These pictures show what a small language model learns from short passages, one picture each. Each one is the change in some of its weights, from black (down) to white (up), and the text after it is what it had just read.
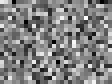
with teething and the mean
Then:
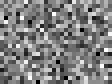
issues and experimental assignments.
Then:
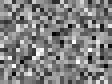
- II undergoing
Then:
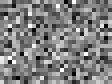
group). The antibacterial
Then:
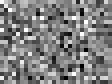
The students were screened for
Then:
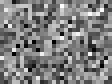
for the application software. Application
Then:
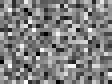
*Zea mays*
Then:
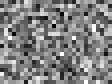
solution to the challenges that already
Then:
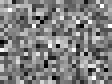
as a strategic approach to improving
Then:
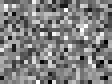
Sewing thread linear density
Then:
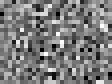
followed by I read Online
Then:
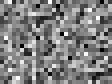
gate. The four IR
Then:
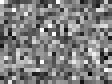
misattribution of
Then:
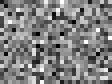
not ruled out.
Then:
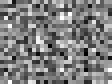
group area and the aggregation of
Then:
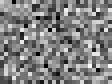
to the presence of grade
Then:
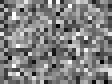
Integral Brdz
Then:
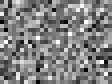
A recent report revealed interesting details
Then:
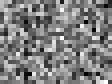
and poor gas barrier properties
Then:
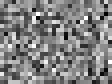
2013), to our knowledge, no
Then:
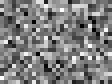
for values of (α)
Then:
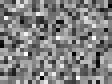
conventional method, as described in
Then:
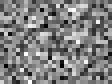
economy. In the Corona
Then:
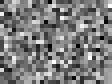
and tailored to release
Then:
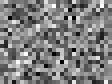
corpora are a crucial part
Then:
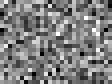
channels of monetary
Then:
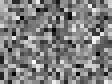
JOURNAL OF
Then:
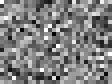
disappearing memories of
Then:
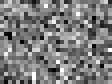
foreign language. Interactive elements and
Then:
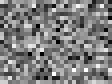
iterations Figure 2. A
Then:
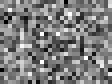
number of evaluation units. The total
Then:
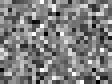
followed one another over the years.
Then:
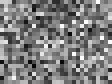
the surface affecting the calculation
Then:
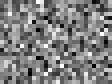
(McKetta &
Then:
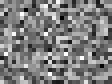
un análisis
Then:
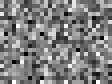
introduce the finite difference
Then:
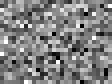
In case of termination of
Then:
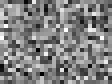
and uncontrolled transit
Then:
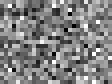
multilevel inverter is a
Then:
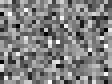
a clear solution. (Phase
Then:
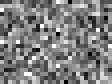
of ceramic fibers,
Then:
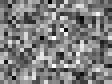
we generalized the above two results
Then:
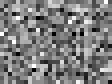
Training data consists of M
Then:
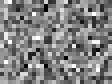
and testing into LAS offers
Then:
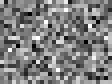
as cracks. We
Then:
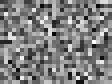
CPI seeing a
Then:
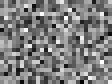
several times with a mean score
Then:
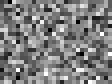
face as a biometric information
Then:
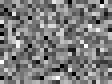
(TEM) during the last
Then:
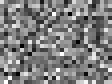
five occurrences. Table
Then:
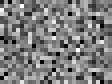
reading comprehension skills,
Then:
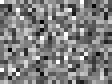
Each session was conducted
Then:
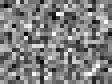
mountain of refuse,
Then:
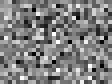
which does not charge readers
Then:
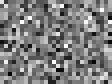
second phase takes place during
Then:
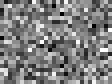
Bassey, I.
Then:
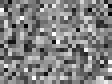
\mathcal{K}_e becomes
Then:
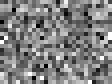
= \pi \text{
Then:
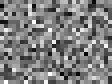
user agreement explicitly
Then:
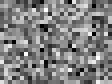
management and academic profiles from
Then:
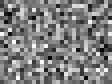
have pros and cons of their
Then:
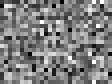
chain management paved its
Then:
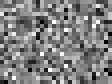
objects increases not only along the
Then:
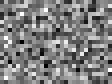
better approach to get best prediction
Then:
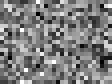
ecosystem', *Austral
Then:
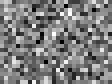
the windows, either on
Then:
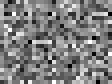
curator: G.N.
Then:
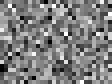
(including South
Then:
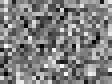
a light green color,
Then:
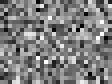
Telkom Engineering
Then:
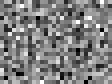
framework that overcomes this limitation
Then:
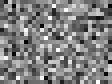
acute onset of clinical
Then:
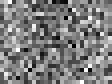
the adjective with 81
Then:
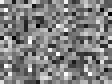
between 25 and 74 years of
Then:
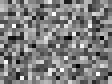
more versatile but may
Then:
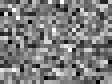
Vyas, R.
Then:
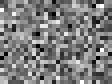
not only focusing on places
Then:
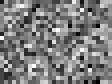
these correlation methods is generally great
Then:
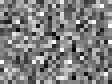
Both options require a
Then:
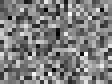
and monuments especially in the
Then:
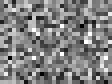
events come at the same time
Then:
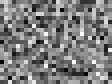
the management of natural resources and other
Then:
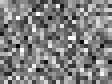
the Convention on International Trade
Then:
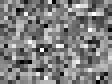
creep compliance of
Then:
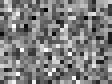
pronounced effect on
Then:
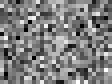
an equal balance between the
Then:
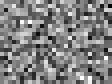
track with two strands
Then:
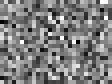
financial concepts in order to make
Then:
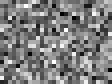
were installed and the performance
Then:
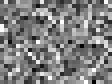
capacities during discharge
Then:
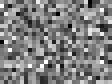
Lilly and Company
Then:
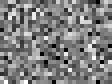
"You are a chat
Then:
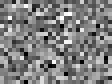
they could not afford
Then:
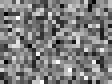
society. The Islamic
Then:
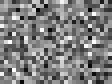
the sb-SOI
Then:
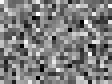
of students' conceptual understanding.
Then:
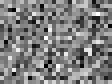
exert authority. Final
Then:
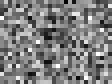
*before the run*, likely
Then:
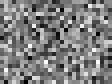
the Internet, or a
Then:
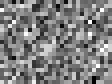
more species could have been added,
